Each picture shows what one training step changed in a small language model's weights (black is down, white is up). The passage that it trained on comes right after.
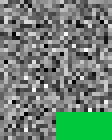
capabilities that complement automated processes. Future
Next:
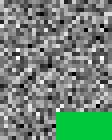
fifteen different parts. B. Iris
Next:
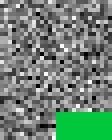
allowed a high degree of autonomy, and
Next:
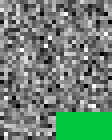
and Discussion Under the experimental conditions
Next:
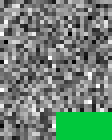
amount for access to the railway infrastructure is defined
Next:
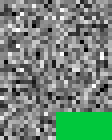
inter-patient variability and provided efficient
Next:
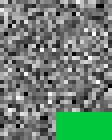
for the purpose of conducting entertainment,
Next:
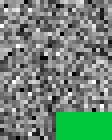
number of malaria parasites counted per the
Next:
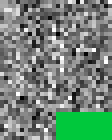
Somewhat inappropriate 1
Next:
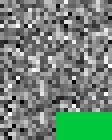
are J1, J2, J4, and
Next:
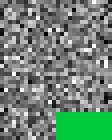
each profile varies from year to year [2].
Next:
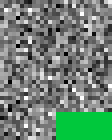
highest positive direct effect on seed yield followed by
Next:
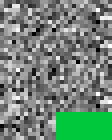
polyatomic molecules AC,
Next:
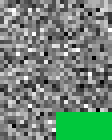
power system stabilizer (PSS)
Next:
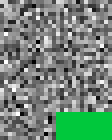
as Andexanet Alfa is currently
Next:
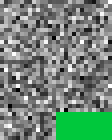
barrier by building a transition technology for early infrastructure
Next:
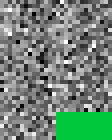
Alice's public key to send a
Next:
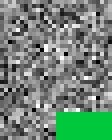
that medicinal plants have antibacterial,
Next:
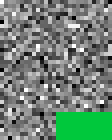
knowledge assets, artifacts, people and their
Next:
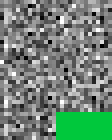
the iteration method is expressed by the following formula
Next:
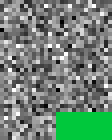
easier to envision the world of
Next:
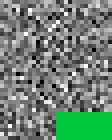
194 100 Table 13 presents the extent of overall financial
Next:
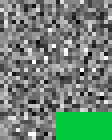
and all internal hard core system with its features. With
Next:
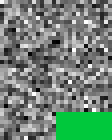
than favour for solid waste disposal
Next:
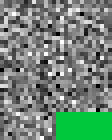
applications in the field of engineered T cell
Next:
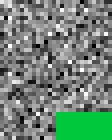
number of consultations, hospitalizations, clinical
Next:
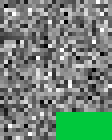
value is 7. Finally the overall water distribution unit
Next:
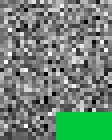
is used for spatial discretization with
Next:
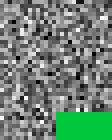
extracts of *Curcuma
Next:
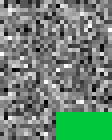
Response Digital Filters,"
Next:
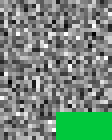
and density of states (DOS) using density functional
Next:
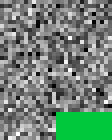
presents an overview of the prioritization process
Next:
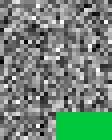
at large. Career choice is the most
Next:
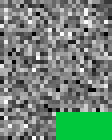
required concentration added to it and mixed well by
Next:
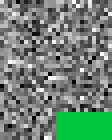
Sciences (SPSS Version 21).
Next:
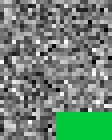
the profile of volatile fatty acids
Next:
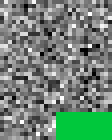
of polymerisation (cure) with generation of
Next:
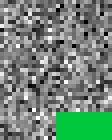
distributions represent independent subchains, of the
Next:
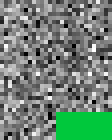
theory offers a different perspective on the whole process of
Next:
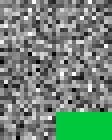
factors influencing user behaviour towards it. This paper
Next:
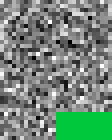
loss and high mortality (Khan et
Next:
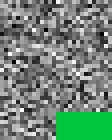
from the traditional Data Space paradigm,
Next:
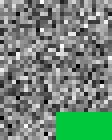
objective lens from the measurand and are critical
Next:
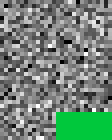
efficiency of the surface modification and drug release were
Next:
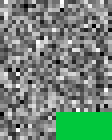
of secretions at the time of intubation
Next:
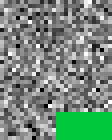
rare at conception. This shift exposes
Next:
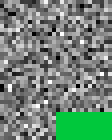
of six articles were selected as they were related
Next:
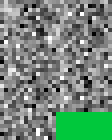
Scholars such as Eknath
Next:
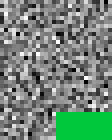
in cognitive dysfunctions and personal
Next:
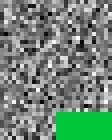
the sliding of MTDs is
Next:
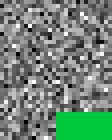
are fine particles that can help to obtain an
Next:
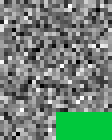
responsibility of guiding against the detrimental
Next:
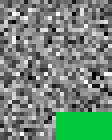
production systems worldwide. In tropical
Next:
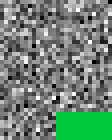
the angle (θ) reaches a value
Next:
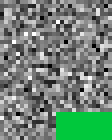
the phase shift errors Harmonic percentage
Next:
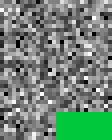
In 1960, the first phase of installation
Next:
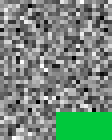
form the vector $\mathbf{y}$ of m
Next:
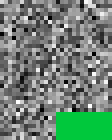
concluded that cross age tutoring strategy of teaching
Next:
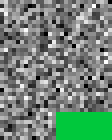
in the state has been unbundled as per
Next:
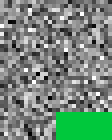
surfaces indicate that they are mainly composed of
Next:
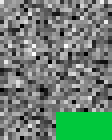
working towards their standardisation, quality assurance,
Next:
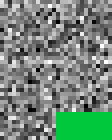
study revealed that the relationship between forensic accounting
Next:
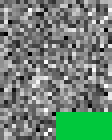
be resistant to corrosion and environmental factors
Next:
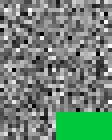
sample used in the Test is large enough to
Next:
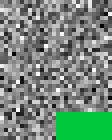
Version" button 2. Click
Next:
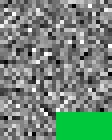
privacy issues NA 3.2.5
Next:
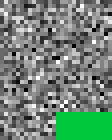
of injuries, respectively. The data study shows
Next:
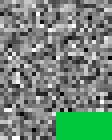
(13.6 cm). Deep peroneal
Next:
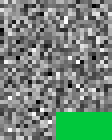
for most derivations of *person
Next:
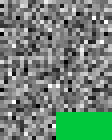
4 shows the results in direct comparison to conventional
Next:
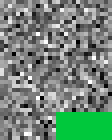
relatively common. Limitations The present
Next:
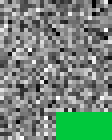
but also to create markets for European products. The
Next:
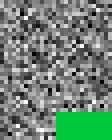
2005](#)). Studying English at home through a
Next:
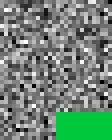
other organic fertilizers had a higher
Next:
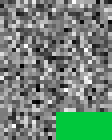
Evapotranspiration (PET)
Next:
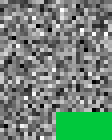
linked immunosorbent assay with
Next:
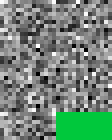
Centrifuge Stable Stable Stable
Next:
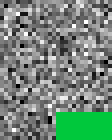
error term is expected to have a zero mean value
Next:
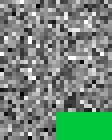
30 min) during re-exposure
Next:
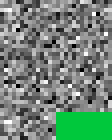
K, Richter A *et al.*
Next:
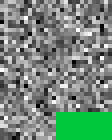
study in parentheses. Some of the results
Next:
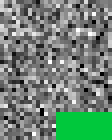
Global Breast Cancer
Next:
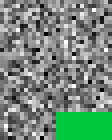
play way methods often used by teachers in teaching
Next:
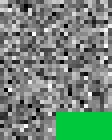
January 2025. The ongoing
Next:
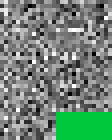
in the traditional teaching-learning environment.
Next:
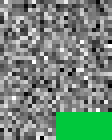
of thinking and problem solving skills. In their
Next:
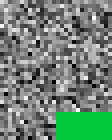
sophisticated analyses such as global search,
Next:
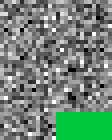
the philosophy of yoga has
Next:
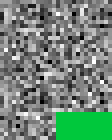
the South American tropics is the
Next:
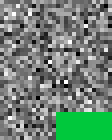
computers with client application installed or the
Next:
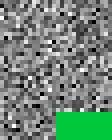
Community conservation centres : Community conservation centre
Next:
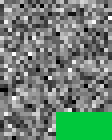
been proposed to tackle the complexity of different
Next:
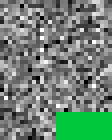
necessary in the anti-trafficking context given
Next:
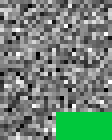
with near-militant bravado,
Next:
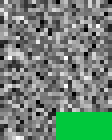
of the study, research problem, methodology, experience
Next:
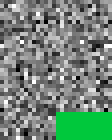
and multiplier cells. As it is not
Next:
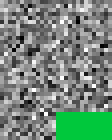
cocktail beam. We observed typical
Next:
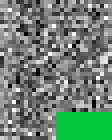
Ethical Approval The researcher
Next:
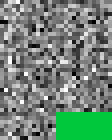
However, this model also independently analyzes subjects
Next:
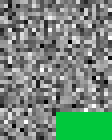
longitudes and $10^{\circ}
